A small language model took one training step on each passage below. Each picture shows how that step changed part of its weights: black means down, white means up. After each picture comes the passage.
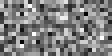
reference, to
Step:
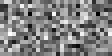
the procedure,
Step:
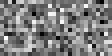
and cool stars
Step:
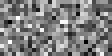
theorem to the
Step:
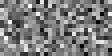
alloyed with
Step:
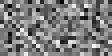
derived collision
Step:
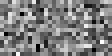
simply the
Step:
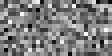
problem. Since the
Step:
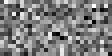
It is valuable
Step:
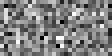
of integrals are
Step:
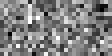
on group VI and
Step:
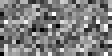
interesting but also
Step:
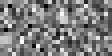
to Surface ratio
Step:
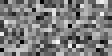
extended states and
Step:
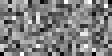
a rod. The
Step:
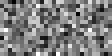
rule as:
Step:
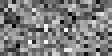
Cars &
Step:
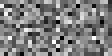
can be seen in
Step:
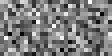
values [5],
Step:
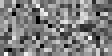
the hardware
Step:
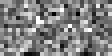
the sand. A
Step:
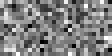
to minimize the number
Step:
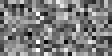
perpendicular to
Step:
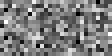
driven by magnetic
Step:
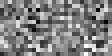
This corresponds to
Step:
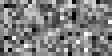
of high-energy
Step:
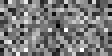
particle level. In
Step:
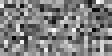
show that the proposed
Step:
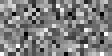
dynamics, we assume
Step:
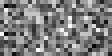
of emission as
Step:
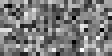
is organized
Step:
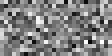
Part of this
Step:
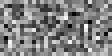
in terms of the
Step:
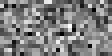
not match those of
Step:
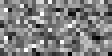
and world
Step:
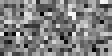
the empirical
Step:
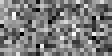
numerically difficult
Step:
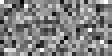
molecular bound states
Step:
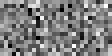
same way we
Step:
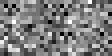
$Q$ is along
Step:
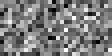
or some kind of
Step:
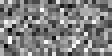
of positively
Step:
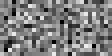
possible. In addition,
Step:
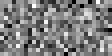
1em \centering
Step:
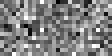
angle is maximal
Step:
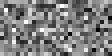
and $p_i
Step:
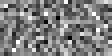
studied initially in
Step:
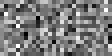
simplicity we
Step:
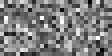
continuous variable
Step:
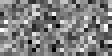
interesting to
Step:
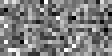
by any holder
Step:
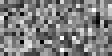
the constrained power
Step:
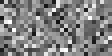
link between
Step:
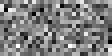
projections we mean
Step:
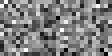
action given in
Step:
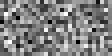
calculations for the
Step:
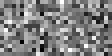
the same as in the
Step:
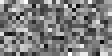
convolutional features
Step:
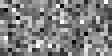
operation), and
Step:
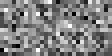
speech quality
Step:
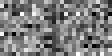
not give us a
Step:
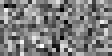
of spin-wave
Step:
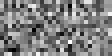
different samples of the
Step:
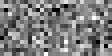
concerns the
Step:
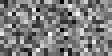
large scale structures.
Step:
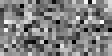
the following set because it
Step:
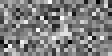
integration, but it
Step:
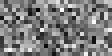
that relieve
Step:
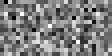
This simple analysis
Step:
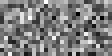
adjacent to
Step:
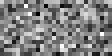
of slip system
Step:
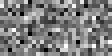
uses the background
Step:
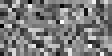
parameter values at which both
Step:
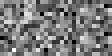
the absence of
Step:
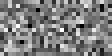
Since the matrix
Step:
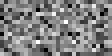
better than the
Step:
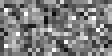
was taken at a
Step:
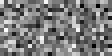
our numerical method for
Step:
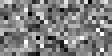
they also noted a
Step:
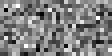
energy minima is
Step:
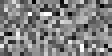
states are almost
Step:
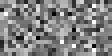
where now,
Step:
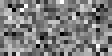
as small as indicated
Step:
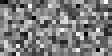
through weighted
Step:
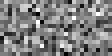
becomes \[
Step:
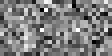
a van der
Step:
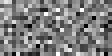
addition to the above two
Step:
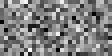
diagram. If
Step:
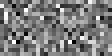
dependence of all
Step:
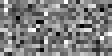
On the other
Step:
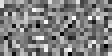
already well
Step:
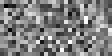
of clusters of size
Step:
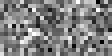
very high energies
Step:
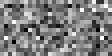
in this direction was
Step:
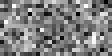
a critical
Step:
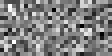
Study of
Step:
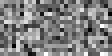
the experimental conditions
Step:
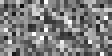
curves for different values
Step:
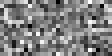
for model fitting
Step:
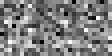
which time the coronal
